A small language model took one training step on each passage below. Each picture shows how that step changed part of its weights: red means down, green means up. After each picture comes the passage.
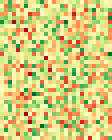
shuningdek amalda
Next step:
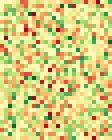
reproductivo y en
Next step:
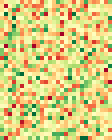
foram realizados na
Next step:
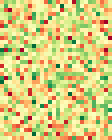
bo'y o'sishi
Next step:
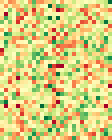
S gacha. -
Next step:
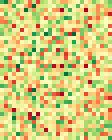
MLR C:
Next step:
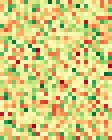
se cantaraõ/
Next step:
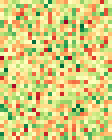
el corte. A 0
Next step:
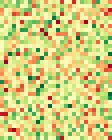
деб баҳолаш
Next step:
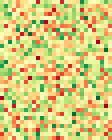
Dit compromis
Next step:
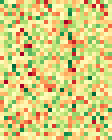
terminining o'zbek
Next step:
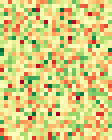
esta elevada carga
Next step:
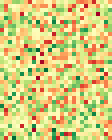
como concebida pelo
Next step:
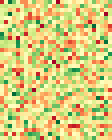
combinado con una
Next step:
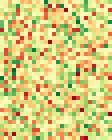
o estudo com as
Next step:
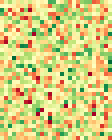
sub'yektlari tomonidan
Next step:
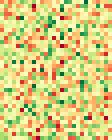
nördlich der
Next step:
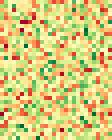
jaarrekeningen met
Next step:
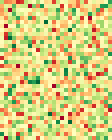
melhor escolha. 1
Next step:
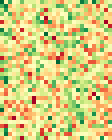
Eine vergangene
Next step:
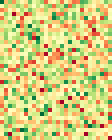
по итогам
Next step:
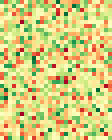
слова», яка
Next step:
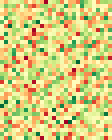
ishlab chiqishda; -
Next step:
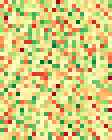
ли специально
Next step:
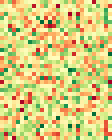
source model.
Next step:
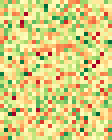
системах машинного
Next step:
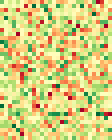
the questionnaires
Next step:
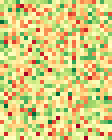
tarde nadie
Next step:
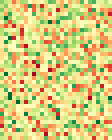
Virus de la
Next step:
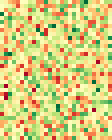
niyati amalga oshmay
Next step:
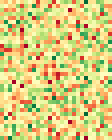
Postumano, le
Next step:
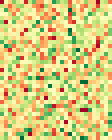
são explanadas como
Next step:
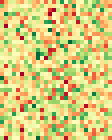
tejash maqsadida
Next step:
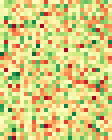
modelnya disebut juga
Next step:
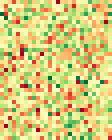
interview research with the
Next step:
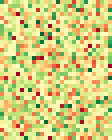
давлат санъат
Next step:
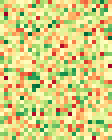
yirik aktyor
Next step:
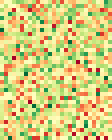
bis zum Ende
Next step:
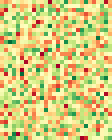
de discussão,
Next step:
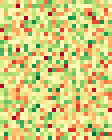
pilarnya yaitu
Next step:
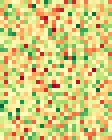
senso de tradição
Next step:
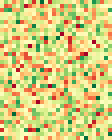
isolated nutrients
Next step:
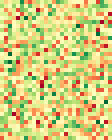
degan tasdiq
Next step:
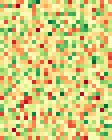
non-standard material
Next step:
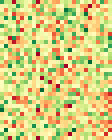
- Шишкин
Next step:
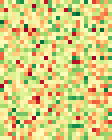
va tizimda olishi mumkin
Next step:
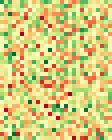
Atualmente, a
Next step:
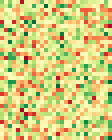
PROJETOS DE
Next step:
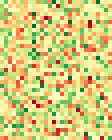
Plant disease
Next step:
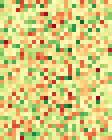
k razvoju
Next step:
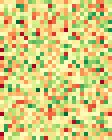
no documento.
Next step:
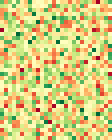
и объема
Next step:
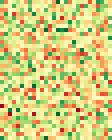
истоков к
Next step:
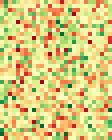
pedagogic, problema
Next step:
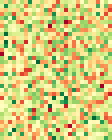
Узбекистана. В
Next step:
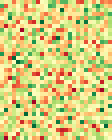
Loans) va ularning
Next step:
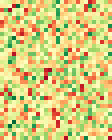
algunos de estos
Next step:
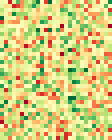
jarayon ona tili
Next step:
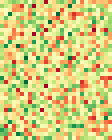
va tekis shaklda
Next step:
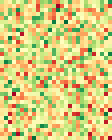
formlar, aşk
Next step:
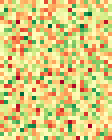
the librarian,
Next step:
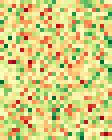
von Beziehungen
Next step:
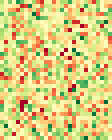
ci impediscano
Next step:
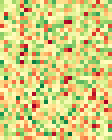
diffuziya jarayoni
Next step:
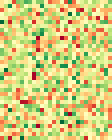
par des capteurs en
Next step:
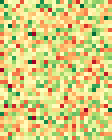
Ilmiy adabiyotlar
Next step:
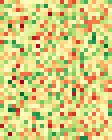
diário significativo.
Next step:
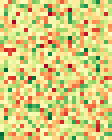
nos invitan a
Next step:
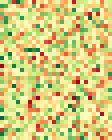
público se hace el
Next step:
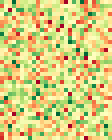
l'instar des
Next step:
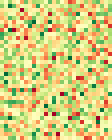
egalladi. Bu
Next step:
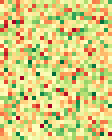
o'qituvchi tomonidan
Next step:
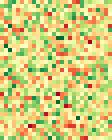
nutqning shakllanishi
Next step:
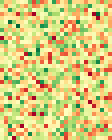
1 январдан
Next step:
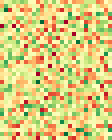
originalul rusesc
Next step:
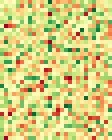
de produzir todos os
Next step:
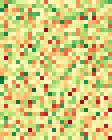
ishlash qobiliyatini
